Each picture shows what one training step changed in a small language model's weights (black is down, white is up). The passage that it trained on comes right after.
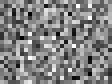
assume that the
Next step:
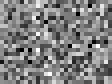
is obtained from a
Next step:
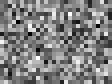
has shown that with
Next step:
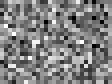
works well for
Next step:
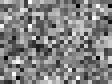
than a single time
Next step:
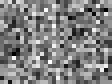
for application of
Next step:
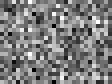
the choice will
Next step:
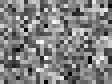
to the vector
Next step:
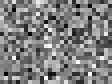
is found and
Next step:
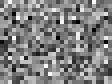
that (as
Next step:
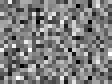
nicely correspond
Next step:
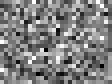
Here we
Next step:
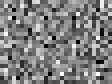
almost all
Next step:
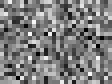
hard to obtain
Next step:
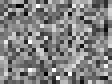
Figure 4 shows the
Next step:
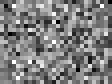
may be analytically
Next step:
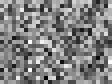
in the absence
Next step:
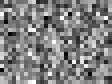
can impact the
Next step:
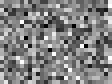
of the parton
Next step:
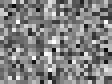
components are
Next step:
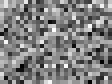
behavior of the
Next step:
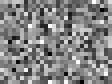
shown as the
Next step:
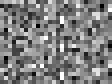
that has been
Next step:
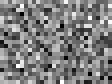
covering the
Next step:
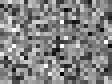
that an additional
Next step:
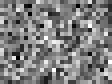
from typed
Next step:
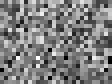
due to the fact
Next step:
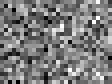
stronger than
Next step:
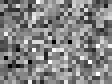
\leq i
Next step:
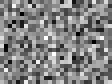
remains of the
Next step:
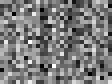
calculate the total
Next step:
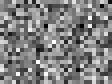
would appear as
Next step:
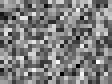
the dashed
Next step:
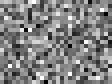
as complex systems
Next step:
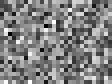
this date it
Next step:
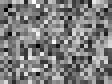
the present paper is
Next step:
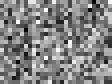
and calculated to
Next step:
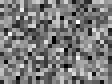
the surface. This
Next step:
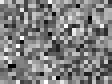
strain in
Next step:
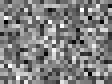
matching model
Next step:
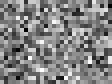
to the following
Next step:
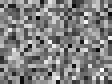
complex eigenvalues
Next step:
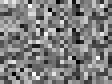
order in $
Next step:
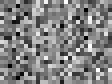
related to
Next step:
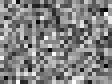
of the model.
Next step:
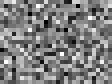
tangent method
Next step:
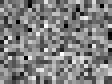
to load an
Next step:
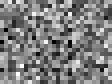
for the same
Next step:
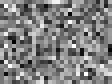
BKC then
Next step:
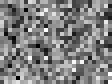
from which we obtain
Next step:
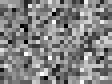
atoms at
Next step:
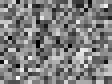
initial condition.
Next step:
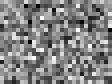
process. We
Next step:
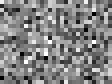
symmetry in
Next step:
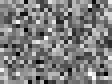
and Fig.
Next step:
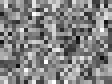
the sense
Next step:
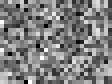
with a time
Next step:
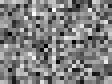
discussed in this
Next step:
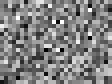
be due to
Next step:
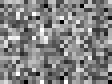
we discuss the results
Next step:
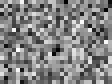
the model are
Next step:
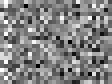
mass, a
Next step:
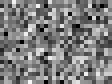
this section, we
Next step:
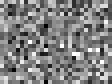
operators, both
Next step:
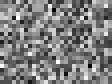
the intermodulation
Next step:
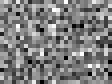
case of the
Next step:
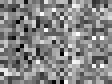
generalized to
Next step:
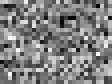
small Sr
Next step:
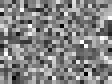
indeed the
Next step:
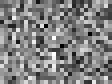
performance of the
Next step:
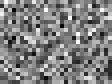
type is shown
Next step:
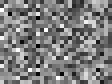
angular momentum
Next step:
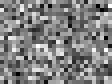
as $\Psi
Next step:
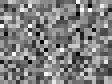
is a special
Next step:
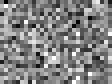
power in a 10
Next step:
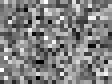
obtain from Eq.
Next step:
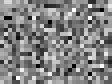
ground for
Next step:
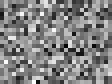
analysis done within
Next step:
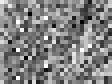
star formation
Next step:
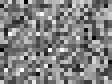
to high resolution
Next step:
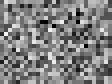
one must
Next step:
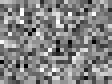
not realized
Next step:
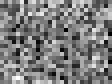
due to its
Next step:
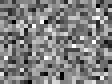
that responds
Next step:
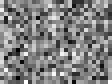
location of
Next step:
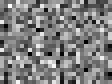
argument of
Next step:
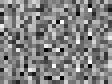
be the most
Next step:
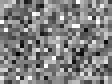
signal, and
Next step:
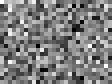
paper citation
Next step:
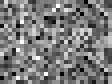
similar growth
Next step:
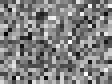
Foundation of
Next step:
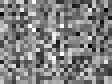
probe the
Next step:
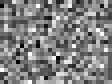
Here, we
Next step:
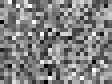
dipole moment
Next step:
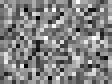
neglect of
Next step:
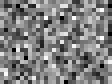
reduces to
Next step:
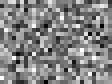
methods, as
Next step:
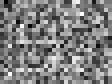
smaller than the
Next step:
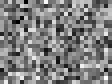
both to the
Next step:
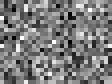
The idea
